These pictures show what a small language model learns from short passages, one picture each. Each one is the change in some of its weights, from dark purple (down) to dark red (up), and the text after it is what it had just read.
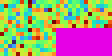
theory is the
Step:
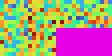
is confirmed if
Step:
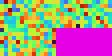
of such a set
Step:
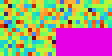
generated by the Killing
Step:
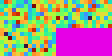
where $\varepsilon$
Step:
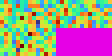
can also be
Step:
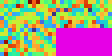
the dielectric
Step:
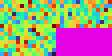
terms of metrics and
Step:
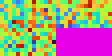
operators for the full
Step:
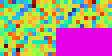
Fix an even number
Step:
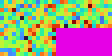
functions. Consider the
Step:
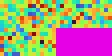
(recall that
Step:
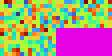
version the same
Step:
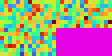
is shown in
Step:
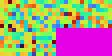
intensity distribution of the
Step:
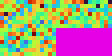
discretize the
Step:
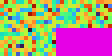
model in the
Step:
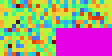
see that the weight
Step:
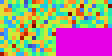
be imposed and
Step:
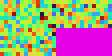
eV and increased
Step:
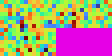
improve cosmological constraints
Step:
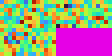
key of our stability
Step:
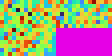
an element of the
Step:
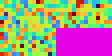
a linear system to
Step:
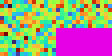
different anomalies in
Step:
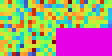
solution of the
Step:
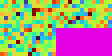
sketched in
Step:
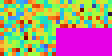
error constraints:
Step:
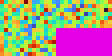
construct such a model
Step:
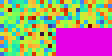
participate in the
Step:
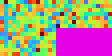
the cosmological dark
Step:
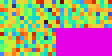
the right hand side
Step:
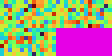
developed an alternative version
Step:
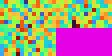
which is a row
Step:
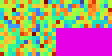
that comes directly from
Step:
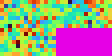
The Julia
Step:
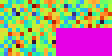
form as the wide
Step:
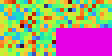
region of the
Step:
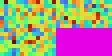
the matrix $\ds
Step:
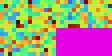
QRD systems is
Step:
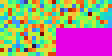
east to the
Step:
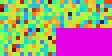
terms, one for
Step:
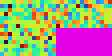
dashed magenta
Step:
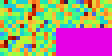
results in an improved
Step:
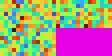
degree of the representation
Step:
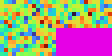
parton constructions
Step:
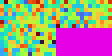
the infinite grid graph
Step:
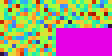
nb and
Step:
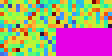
a finite set.)
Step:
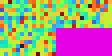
potential. With this
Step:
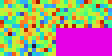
repeated in the context
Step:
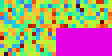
if it corresponds to
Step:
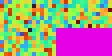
onto, it is
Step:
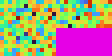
Now we can define
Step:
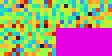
find that only the
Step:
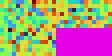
For simplicity, we
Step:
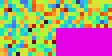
to define the
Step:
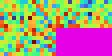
coupled equations for the
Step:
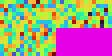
topics that arise
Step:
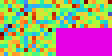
case, the
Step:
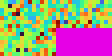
fibers have algebraic dimension
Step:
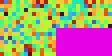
4D curvature in
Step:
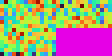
the quotient spaces
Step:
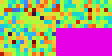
wish to solve
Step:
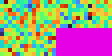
and $u$
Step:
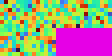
and a set of
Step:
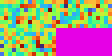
rotations and if
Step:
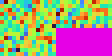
and then a
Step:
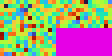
distances, likely due
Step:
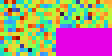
of $G$
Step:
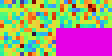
explicit results for the
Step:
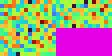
Shor's algorithm
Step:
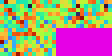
and inferential tests
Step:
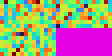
the flow and that
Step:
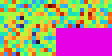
example. Figure 3
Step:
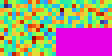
others, to
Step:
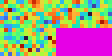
for consistency with Definition
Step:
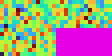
lines and cyan
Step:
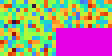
originally introduced by
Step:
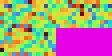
fixed target experiments
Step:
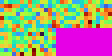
condition can be
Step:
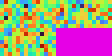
or to a real
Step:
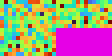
the last factor is
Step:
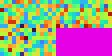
claims of
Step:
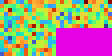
on the pattern of
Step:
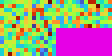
our argument, see
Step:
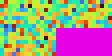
prime number and
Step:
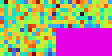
the proof, consider
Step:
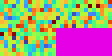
is driven over
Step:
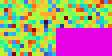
hot topic among
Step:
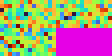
sphere system in
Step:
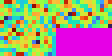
number of solid
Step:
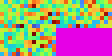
2}$ which are
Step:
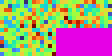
be answered in
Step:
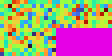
CFL implies that
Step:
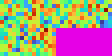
recast into the
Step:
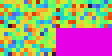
simulation cell, then
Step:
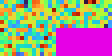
that the conditions ensures
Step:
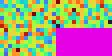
respect to a finite
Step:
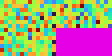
the s-axis
